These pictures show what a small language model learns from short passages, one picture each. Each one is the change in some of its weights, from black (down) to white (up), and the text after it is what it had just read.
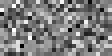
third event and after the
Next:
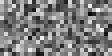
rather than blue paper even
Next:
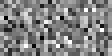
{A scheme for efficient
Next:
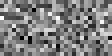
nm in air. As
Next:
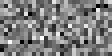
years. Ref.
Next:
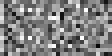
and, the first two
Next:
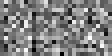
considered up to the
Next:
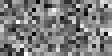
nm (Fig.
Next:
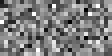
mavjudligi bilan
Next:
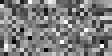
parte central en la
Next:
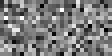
card with the entire
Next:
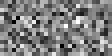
resistant to
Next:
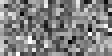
improving the behavior of
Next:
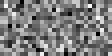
of population in urban
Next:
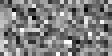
research object in our present
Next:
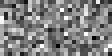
and images is a good
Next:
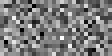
atomic positions corresponding to
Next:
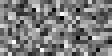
complete reference information results in
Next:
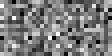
but also minimizes risk
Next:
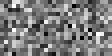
the standard first law of
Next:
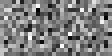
Brazilian and
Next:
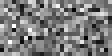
recognition. Implicit
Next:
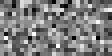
searches for a
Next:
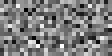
importance of neonatal
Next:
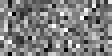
humans are related to
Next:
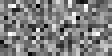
with a valid origin and
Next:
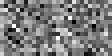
an organization. The
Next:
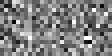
proven in the Appendix
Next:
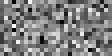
bir yangilikni
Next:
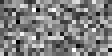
that these shortcomings
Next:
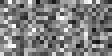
obesity and
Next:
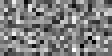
NMR and
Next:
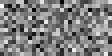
in a unique position due
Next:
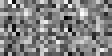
{} {\bibfield
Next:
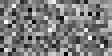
Por lo tanto,
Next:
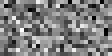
states due to the electron
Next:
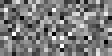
Scan all lines in
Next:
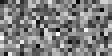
o volume de dados
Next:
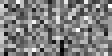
the environment in the given
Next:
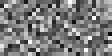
The first proof by
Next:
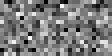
$E$ depends on
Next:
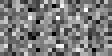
false alarm).
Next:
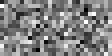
têm capacidade
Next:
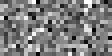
we developed for university
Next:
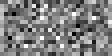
of morphology,
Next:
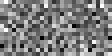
response from students towards the
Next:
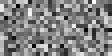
to break down it into
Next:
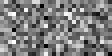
typical characterization data for
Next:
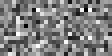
Cluster Name
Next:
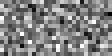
very large but the angle
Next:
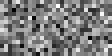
in a conversation
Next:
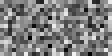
suficiente acceso
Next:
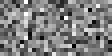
not stopped or
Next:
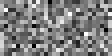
to the implementation of strategies
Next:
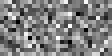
community focused on mutual
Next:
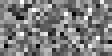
exclusion criteria, each
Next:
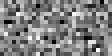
on both $\gamma$
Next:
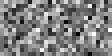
on the formal features of
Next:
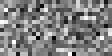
and workers. In
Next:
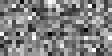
of adequate size
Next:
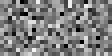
energy-momentum and
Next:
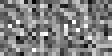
initial state of the
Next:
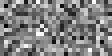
the strong influence of
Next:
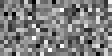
2.1 The form
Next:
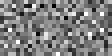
Application Section Institute
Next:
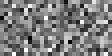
HUP patients.
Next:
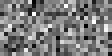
according to Koran
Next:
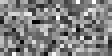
requires non-Gaussian
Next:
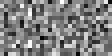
and differed from that
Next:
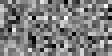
to learn repair
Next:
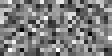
variations in each band by
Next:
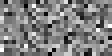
літ, була
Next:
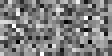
on the ground. The
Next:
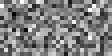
викликом є
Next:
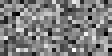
in the top panel of
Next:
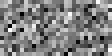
direito à cidade
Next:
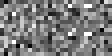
- Qanday
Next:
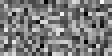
multiple partitions are
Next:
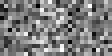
de profundidad y
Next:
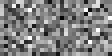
the definition of a normalized
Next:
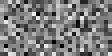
crosses reflect the median
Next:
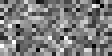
This finer description would
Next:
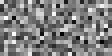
few archaeological
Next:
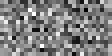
common desire is an
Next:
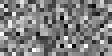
orientate with proper
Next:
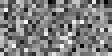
reveals the psychological
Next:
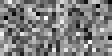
causes exposure to increased
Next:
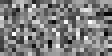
. Out of these
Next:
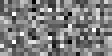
disagree, 5
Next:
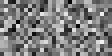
fixed capital formation has a
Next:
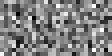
conceptual tool for learning
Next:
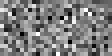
process: digestion
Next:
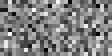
vectors, (${\bf
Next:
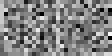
and decrease the energy consumption
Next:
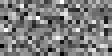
calculated results from the
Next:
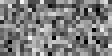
traditional eTypeII
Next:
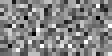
– если я
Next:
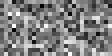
are displayed.
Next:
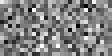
of 256 instead of
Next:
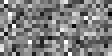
clinical care as well
